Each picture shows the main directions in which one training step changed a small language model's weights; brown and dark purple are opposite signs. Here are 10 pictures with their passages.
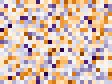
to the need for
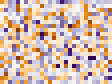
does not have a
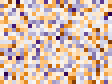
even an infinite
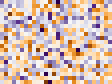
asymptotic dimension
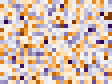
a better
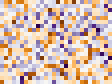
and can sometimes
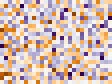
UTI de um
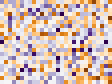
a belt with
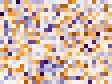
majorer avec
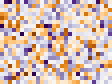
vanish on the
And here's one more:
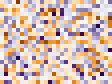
when active.
